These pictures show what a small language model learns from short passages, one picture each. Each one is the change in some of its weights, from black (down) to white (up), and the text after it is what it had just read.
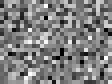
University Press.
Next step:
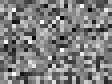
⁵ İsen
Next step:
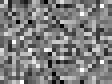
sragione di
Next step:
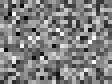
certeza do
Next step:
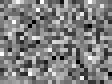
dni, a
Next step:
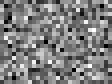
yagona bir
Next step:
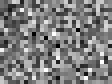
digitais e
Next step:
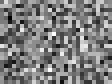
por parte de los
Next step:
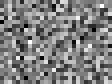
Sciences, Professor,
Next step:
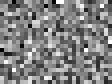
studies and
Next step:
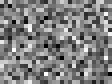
Том 3.
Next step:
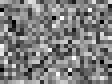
en cama de
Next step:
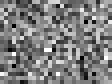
vie de la
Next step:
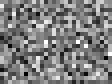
es productivo o
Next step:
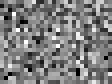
importância de continuar
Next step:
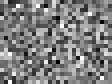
sin más. De
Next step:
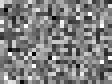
algo que ya
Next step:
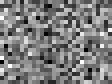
мусиқа бу
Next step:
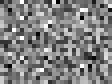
boa qualidade
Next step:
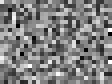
modo de ver el
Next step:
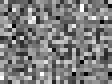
la entonación
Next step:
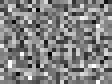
and their
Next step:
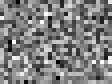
ficar o
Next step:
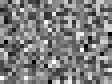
operação e
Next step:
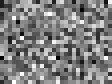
direitos dos
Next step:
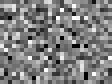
и средств
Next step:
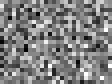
es elaborada por
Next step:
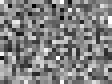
de plaats
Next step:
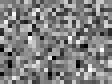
são apresentadas
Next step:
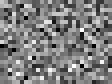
a variável x
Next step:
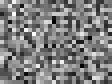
o'zi uchun
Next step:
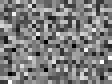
que salir,
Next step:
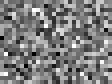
destacando un
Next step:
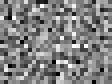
также имеет
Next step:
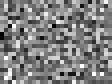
untuk LGS
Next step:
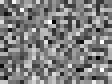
budaya dengan
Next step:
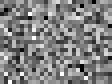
para hacer
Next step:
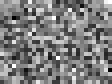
que provoque
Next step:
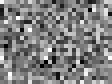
pa tudi
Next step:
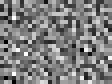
tratamiento como
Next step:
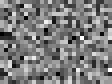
aumento na
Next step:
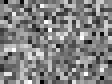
faol harakat
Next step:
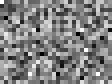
holda III
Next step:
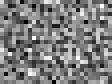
y digital.
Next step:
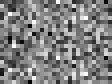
análises das
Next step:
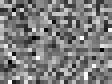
la mayoría
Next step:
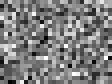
чи вони
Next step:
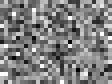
como en el
